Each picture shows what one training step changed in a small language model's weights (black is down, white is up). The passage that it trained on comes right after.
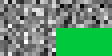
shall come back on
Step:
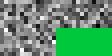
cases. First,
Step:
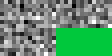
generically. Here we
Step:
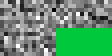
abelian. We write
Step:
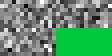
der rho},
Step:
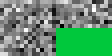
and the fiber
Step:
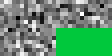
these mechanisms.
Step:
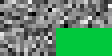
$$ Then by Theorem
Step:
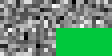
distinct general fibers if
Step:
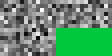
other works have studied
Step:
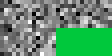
(b), note
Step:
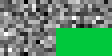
to emphasize
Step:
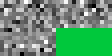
the interior of the
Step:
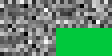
how Dehn
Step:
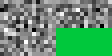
a more traditional
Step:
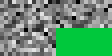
are described by
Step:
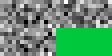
x d s d
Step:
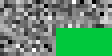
the study of rational
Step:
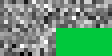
smooth oriented manifold of
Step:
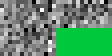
computed that $$
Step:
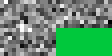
solution. For any
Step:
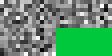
the normalized defining polynomial
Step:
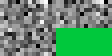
pool &
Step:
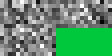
in critical cohomology we
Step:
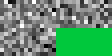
class. It is
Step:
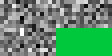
the cover % page
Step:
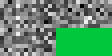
we firstly set
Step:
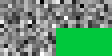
\mathop {\lim
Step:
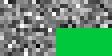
algebras. Its
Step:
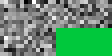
The generalization of the
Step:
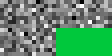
automorphisme de
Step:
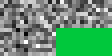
matrix. We numerically
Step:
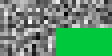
$u$ such
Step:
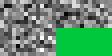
the motion of one
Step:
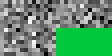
that $\tilde
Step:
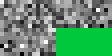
the definition of
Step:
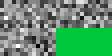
computing the regularized
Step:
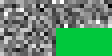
the minimum of a
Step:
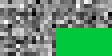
XIII in
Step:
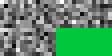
optimality condition
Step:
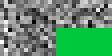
$$ \endproclaim In
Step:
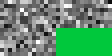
uncertain systems:
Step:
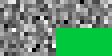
contractive image of
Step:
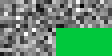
extension to a neighborhood
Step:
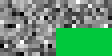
in terms of
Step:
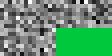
set of split very
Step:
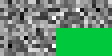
a fixed set of
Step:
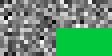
nodes. If the
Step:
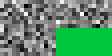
no prior moment method
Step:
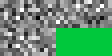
complete connected Riemannian manifold
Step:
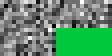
authors showed the existence
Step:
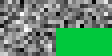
Once the matrices
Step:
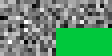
Algebra} {\bf
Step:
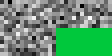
we are in the
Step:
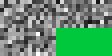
the parametrized
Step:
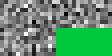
$p$ be
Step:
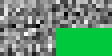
$p$ and
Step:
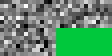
for up to
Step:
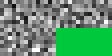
on the grid.
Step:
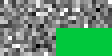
a complex manifold is
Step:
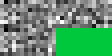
K$, we have
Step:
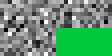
element of the Hilbert
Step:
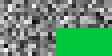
\item If
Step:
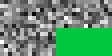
\mbox{ with
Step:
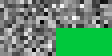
how to identify the
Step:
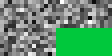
is evident,
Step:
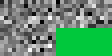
where we recall that
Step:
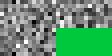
\le \pi
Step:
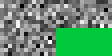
Then, for all
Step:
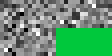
respectively, would lead
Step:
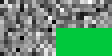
if for all
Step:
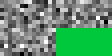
prime examples of
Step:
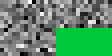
be interesting to
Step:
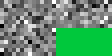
recursively define a
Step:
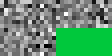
the dimension over
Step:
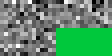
inequalities turn out to
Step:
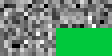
the prediction
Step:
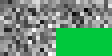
2, we know
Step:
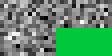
Then $f$
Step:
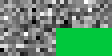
can be generalized to
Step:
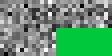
and Elliott
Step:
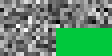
for $i=
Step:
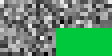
the definition of an
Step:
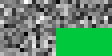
elements for the remaining
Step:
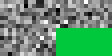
by Morita equivalence
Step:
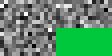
techniques for building
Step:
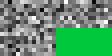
we use in the
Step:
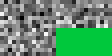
\Bigl( n
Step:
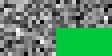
the one for the
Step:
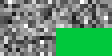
(if the graph
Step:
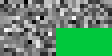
the holomorphic sectional
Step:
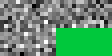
Therefore, each of
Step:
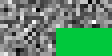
Here the advantage
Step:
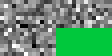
orthogonal to the surface
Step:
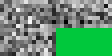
and $y$
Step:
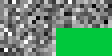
element $\gamma
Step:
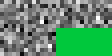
integral curve for the
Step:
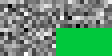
Segre variety of
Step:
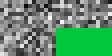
that the sets
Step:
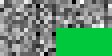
the two vectors
